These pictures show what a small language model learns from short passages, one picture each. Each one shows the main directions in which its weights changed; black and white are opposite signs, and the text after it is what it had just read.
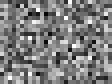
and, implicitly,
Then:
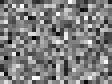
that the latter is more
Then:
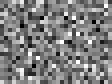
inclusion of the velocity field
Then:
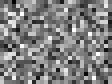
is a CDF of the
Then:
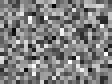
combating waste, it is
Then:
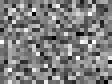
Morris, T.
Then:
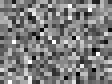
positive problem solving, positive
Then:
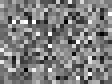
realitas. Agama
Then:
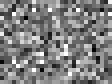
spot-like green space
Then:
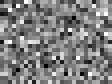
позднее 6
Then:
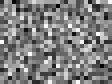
has been gathered.
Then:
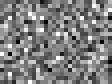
atoms close to the
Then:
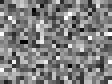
для таких мають
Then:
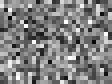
trará à capital
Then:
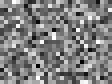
to high Energy section of
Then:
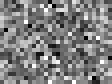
закрепление в
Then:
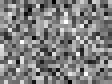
frequency vs external source
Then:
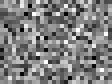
bilan yuqori
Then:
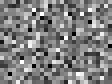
Raman pulses
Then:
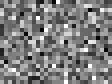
free energy of formation in cases of
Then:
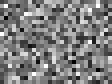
Це певним
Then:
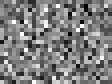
політику, і
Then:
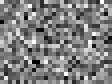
the difference induced by the matter
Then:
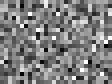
entre outros), somadas
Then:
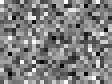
ground and excited states of
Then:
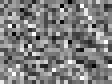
to the PAM). The
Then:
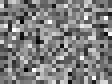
thickness. This fact,
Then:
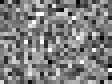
\item b \item c
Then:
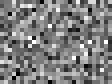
knowledge, and future success,
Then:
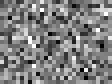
to be accountable for its
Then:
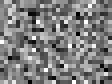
qayta ishlash
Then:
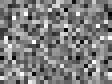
this article are openly
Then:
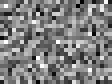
почвой и с
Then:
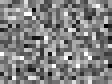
at 1.1mm emission,
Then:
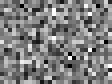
logo [15] and even
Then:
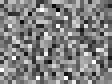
(Jones et al.,
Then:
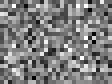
$M=5$, relevant for
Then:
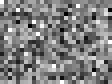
presentación de productos
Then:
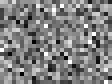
the university's scientific
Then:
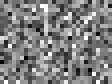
число, то
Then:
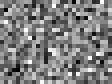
negative as the deviation
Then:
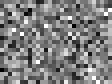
optimization is the goal of
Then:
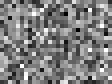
classic EBP scaling
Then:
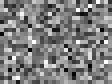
the rotation of gas, and
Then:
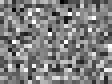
a streak camera.
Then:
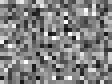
collection, we used a
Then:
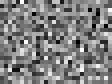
outside the traditional
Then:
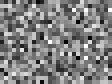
either central or not, are
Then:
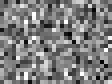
nessa linha.
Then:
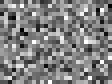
arranged in regular
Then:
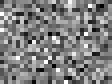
distinction founded on
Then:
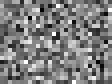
de pesquisa:
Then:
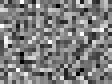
behaves very differently for these
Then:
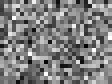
alkoholu z
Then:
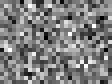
4-dimensional spacetime to be
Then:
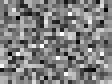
opção inicial pela
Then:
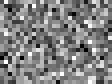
execution time and system
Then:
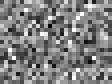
и оптимизации
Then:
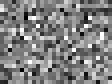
informações, foi
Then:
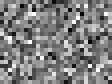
stationary and mobile sources
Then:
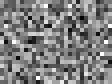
organismo. A fase
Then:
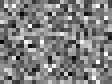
the edges of T .
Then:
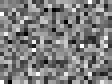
H/o antibiotic
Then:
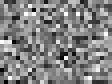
use the dark red dots
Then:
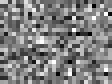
i nepostojanja
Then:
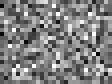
With Acne: A
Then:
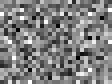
an extinction spectrum at
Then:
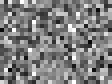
from the paired sample
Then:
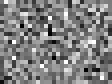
gıda tedarik
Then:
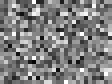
collaboration. We
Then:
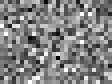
- Plug were pressing
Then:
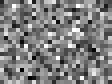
the referee for a
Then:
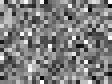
effective strategy to ensure that
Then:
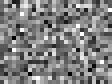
significantly lower in group C.
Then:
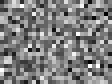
responses and engage in
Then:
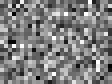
functions. Therefore these assumptions
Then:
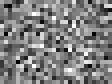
1$) is common practice in
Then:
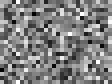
The first approach utilized a low
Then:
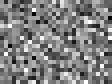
Ex Machina*:
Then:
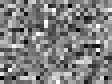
दे और
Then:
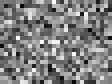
data variable is assigned
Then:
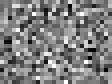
participatory observation The researcher
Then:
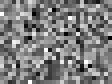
environmental disclosure
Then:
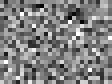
spheroidal wave
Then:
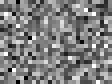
não for permitido por
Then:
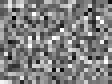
reservoirs, or
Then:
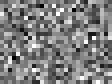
out the fact that savings
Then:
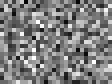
suddenly cross near
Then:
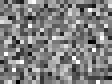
funcionamento do processo
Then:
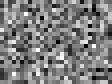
historical importance. This study
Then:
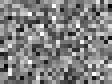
% Such functions are called
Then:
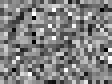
backwards. Another
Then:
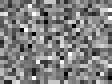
district. *Forum
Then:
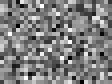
files (ARFs)
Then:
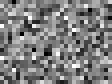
Si NW by the
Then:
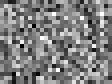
en otras indicaciones
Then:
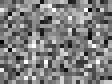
with pMCM8-9
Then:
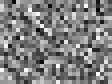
of states $\nu(y)$
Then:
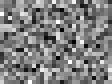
a natural inclination of the
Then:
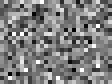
This slightly changes the
